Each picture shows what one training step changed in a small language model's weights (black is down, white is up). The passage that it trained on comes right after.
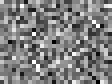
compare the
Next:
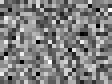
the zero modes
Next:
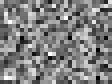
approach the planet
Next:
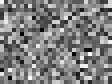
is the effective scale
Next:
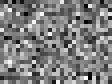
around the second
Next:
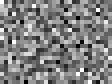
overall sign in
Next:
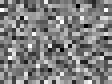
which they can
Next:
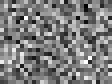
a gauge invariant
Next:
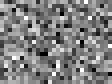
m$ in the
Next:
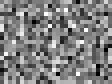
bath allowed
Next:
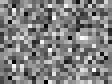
with response
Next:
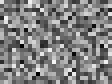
in each of the
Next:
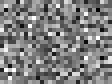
is shown that the
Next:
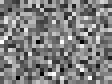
the deep
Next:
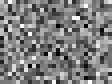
there is a strong
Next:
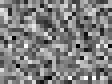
with a pair of
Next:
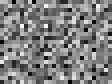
In temporal
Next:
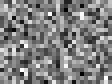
$Y \rightarrow
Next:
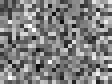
known as
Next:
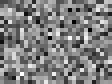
firms are
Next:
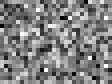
have been put
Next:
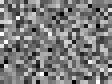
zero in the following
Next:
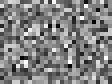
in early
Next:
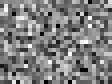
for a good
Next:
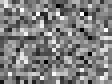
tiling of
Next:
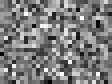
taken as:
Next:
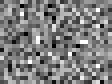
for heavy
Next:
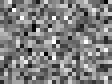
lens center
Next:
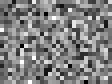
way are of
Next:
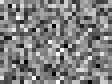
was determined from
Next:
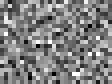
beam by such
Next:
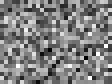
the light of
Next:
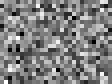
two sets of
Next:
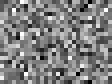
will scale linearly
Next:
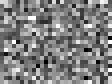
that the proposed
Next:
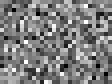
a pure state
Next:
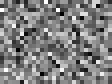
which in our
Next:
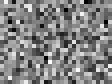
T. The spectrum
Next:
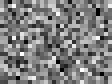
through GRK
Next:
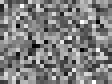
the negative
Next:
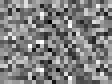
of Physics and
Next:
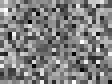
depend on the
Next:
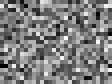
the PBE
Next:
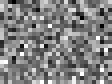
PE flux
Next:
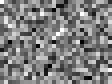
under the same
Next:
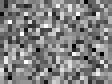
comm. with
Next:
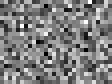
a comparative
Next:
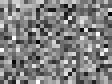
disk, for
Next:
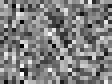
\hline \hline
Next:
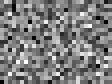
Following a
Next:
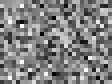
for generation and
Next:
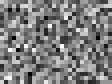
data panel as
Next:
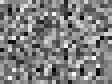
come as an
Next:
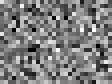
this likely
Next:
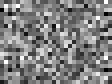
cuts from
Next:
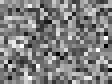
of the observations
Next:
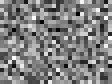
study the interaction between
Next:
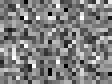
$w$ for
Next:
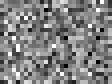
Using the
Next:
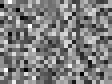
from $T$
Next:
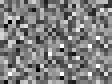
small part of the
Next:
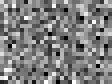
point B during
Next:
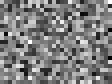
the photon from
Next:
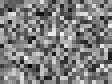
to the probability of
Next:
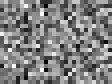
been verified
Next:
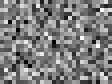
these phases.
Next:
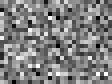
in Table 2 which
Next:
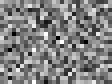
of independent
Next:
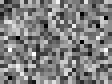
free of
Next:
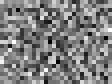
of distances to
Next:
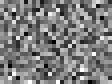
current induced by
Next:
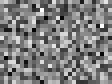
its height,
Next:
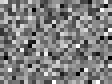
wave signals from
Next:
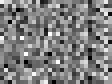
masses. The
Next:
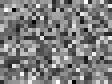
the mobile
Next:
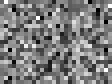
From these
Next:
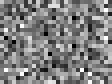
goes to
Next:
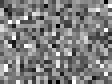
limit dashed
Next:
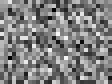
case, they can
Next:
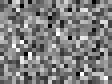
applies to
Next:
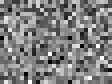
the constant parameters is
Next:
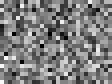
zero at this
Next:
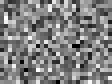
be given by
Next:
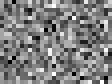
to past)
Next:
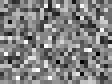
The simulations in
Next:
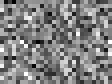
and $V$
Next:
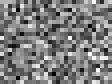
behavior at some
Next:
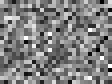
at the origin,
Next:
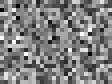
the one-dimensional
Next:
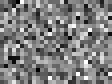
a directly
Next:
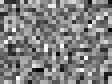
bright ($R
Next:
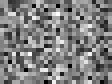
simulations predict the
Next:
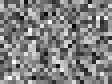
independent of the
